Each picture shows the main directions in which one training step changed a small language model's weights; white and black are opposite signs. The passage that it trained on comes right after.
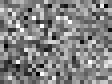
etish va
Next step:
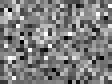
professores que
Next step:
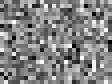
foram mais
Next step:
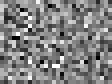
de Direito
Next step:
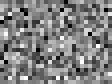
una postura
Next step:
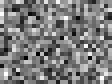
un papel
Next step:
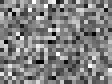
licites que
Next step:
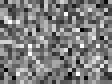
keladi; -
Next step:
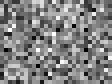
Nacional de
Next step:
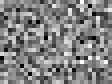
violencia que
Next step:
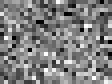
yangi tizim
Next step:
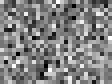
крови и
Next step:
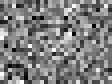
como orden de
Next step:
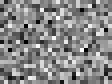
sport turining
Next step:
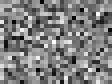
de Vida”
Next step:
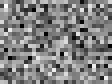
mas.* Por
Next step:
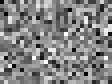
– neue
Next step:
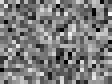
put too
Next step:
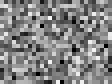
la materia
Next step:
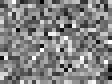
IN THE
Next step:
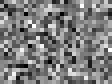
results of the
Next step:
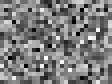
Cr Ni
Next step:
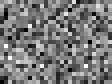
niż w
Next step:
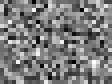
ichki va
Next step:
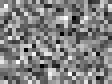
na busca
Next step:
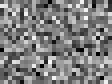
va rolli
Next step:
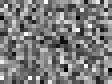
III -
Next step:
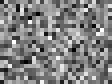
hombre por
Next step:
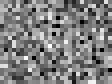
cambia de
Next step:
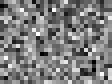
preparo e
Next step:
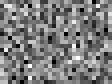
in the Context
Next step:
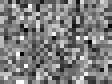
букиб –
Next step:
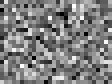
de base de
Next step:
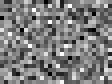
situ* des
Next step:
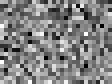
su contexto
